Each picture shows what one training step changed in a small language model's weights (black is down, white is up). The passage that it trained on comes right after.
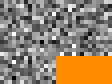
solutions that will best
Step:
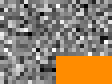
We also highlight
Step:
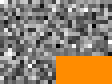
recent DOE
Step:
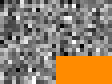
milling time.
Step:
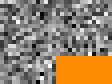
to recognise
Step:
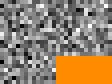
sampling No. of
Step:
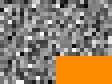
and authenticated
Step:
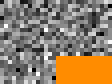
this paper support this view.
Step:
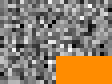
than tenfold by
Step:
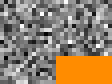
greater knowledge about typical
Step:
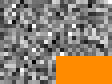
that there is not enough
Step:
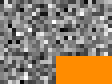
mL of water and
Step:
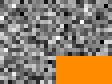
sweep the
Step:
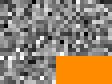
Annotation This article
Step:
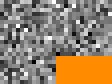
that late age of
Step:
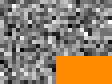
understanding dynamics of
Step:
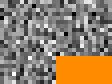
these, diabetes
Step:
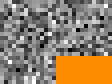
reported in this paper. The
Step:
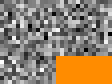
you don't
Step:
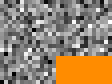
This article captures
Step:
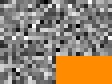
extracts was washed
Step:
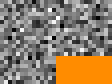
on bladders and
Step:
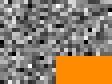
validate efficient and
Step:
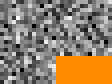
to restore hair growth
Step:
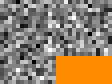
obtained a score of 3
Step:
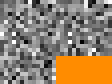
numerous Irish
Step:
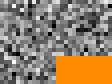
this background present
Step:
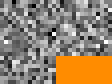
trade areas – Metal
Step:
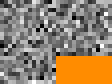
formed naturally
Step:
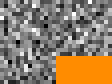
type 2 diabetic
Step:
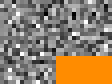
a stabilizing
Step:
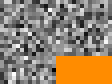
found to be $D =
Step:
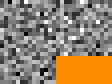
Flame atomic
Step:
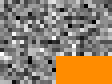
evidence that is
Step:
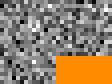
s, acyclic
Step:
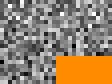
the best healing
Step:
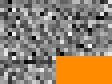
object, however,
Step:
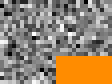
demonstrator machine has
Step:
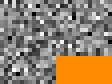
and disposal of
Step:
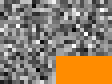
that the maximum pit
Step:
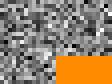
research is governed by
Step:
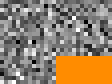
digital scores. In
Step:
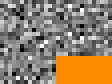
study. The researchers
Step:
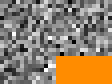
in providing direction
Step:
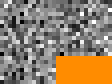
age related diseases.
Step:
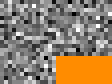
a vaccine program
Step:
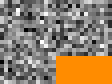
fewer technical
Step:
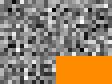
on improving and developing
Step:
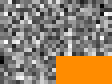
S (Social)
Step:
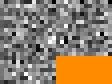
(Silliman et
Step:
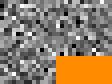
satirical journal
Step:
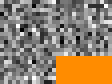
that ranges from 0
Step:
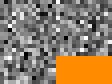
and Ectoine
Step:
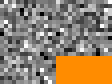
uses of these new methods
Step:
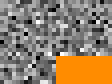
are trivial and
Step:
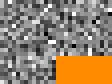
Data collected from the
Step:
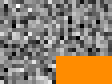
proper foundation is to the
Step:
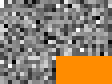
Compared with the
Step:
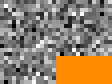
consumption. This observation
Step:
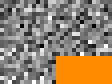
or a distributed
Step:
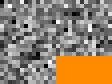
touching it. The
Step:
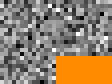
shed light on
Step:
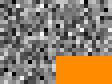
of word formation in
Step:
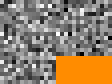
flour, the higher the
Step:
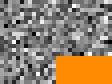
a patient but adds
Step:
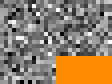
search for the most effective
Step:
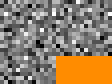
through power transformers and
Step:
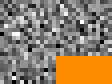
During the colonial
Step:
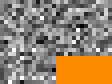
likely to be involved
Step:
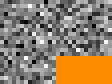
to close contact,
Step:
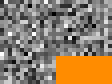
innervation to the
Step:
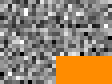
disease was reported for this
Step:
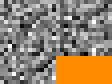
been able to add
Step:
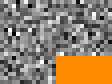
of Paris include
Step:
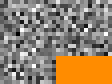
like them, through the
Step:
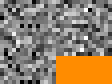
for sustainability and
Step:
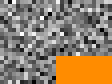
the demand and supply
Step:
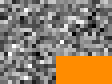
researchers and patients to
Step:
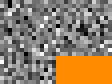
Accumulate the
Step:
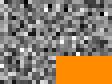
regional snow cover
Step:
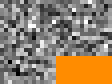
a superabundant
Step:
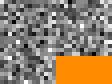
all. 2. A second
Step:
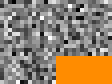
statistics indicating that the
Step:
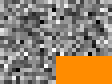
different ways. A
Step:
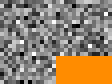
mm was chosen for
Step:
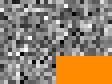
experimental and model results.
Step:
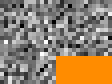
significantly longer operation time
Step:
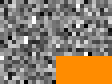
buffer zones
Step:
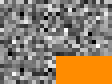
person's age and health,
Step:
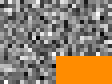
Nuclear Research,
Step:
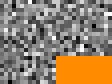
all RAM's and
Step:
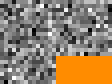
of B if the forces
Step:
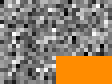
of inner development that
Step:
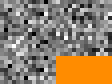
as well as information about the
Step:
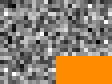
of review Systematic
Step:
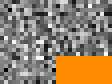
group received standard care
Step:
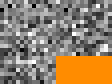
and a clinical
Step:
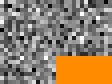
development. Despite
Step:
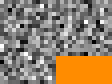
and varieties) of
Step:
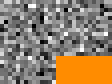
College, and
